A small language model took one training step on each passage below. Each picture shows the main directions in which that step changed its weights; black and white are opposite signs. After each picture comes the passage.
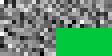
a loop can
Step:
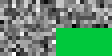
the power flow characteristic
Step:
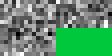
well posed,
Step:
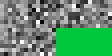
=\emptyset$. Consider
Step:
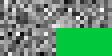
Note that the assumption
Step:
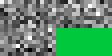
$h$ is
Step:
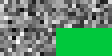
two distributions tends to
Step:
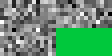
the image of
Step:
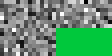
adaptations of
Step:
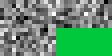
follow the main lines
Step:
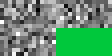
the term for the
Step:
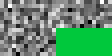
\hsize =
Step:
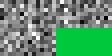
that $x$,
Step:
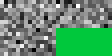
a voltage that
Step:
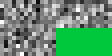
the remark that for
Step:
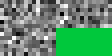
the conditions for the
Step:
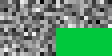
certain singularities.}
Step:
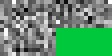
of each other.
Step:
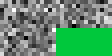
lying pointwise
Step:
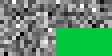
of the vertices of
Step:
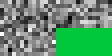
(i) where
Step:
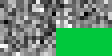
briefly review the dynamic
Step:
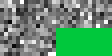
\Vert \sum
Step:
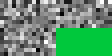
the unital free
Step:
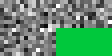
iteration of the previous
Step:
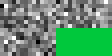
representation of the Green
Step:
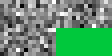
equivalent to the
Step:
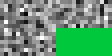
Throughout this
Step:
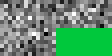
$\phi$, and
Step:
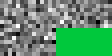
necessary conditions for
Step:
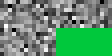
Morphisms from
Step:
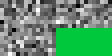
the second branch of
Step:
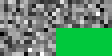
These methods can be
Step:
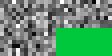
of $A$
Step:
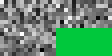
a $T
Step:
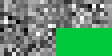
manner (cf.
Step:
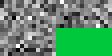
$\psi$ can
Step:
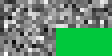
interest was reported
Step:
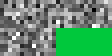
and the diffusion term
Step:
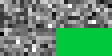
Hopf monoids it
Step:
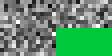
Fourier transform ${\mathcal
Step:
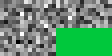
such that \bea
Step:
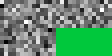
to compute the
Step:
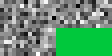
be applied to the
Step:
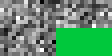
$, the following two
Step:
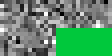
minimum length $m
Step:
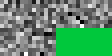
algorithm {for
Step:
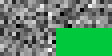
of Mathematical Sciences,
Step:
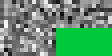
outline our proposed
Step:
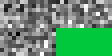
Engineering, University of
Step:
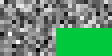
a classical solution of
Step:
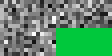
k)$, otherwise
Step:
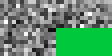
forward to the measure
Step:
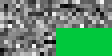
laws are
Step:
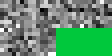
updates will
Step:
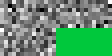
\infty \] endowed
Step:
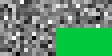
\noindent The initial
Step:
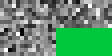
it is well known
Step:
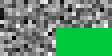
all hypotheses in case
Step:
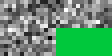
many points, we
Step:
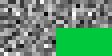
nontrivial relation provided
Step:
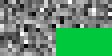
Moreover, letting
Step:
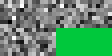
\mbox{ is
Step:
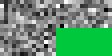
consequence, we obtain
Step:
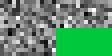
actually we have here
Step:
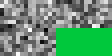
Then the sizes of
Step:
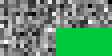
identical to the regular
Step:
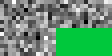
of the authors'
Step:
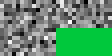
with connection for
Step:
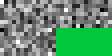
a continuous extension of
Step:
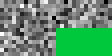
be the polar
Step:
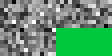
0 \] does not
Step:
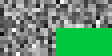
and uniqueness of
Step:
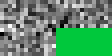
specially when
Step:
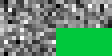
We will derive them
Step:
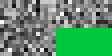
the early
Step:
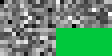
resolvability of
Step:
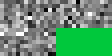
process $\bar
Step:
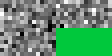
future work we will
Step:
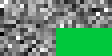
Then, we see
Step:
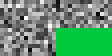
u) \in
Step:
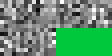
the ODE \[
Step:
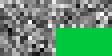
we have $\lfloor
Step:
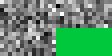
$Y$, which
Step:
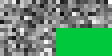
above. The full
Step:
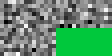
directly with those obtained
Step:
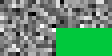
may change from line
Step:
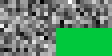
linearly independent in a
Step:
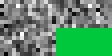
bipartition of
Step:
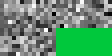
form \beq
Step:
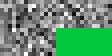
{\longrightarrow}} (
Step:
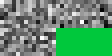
not tied to
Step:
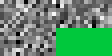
for a real hypersurface
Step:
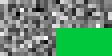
shall first prove that
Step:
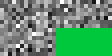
of $x$
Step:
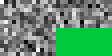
a symplectic manifold,
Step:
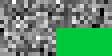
of the iterated
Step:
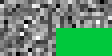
to be carried out
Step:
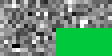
are generated by
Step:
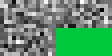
means that all the
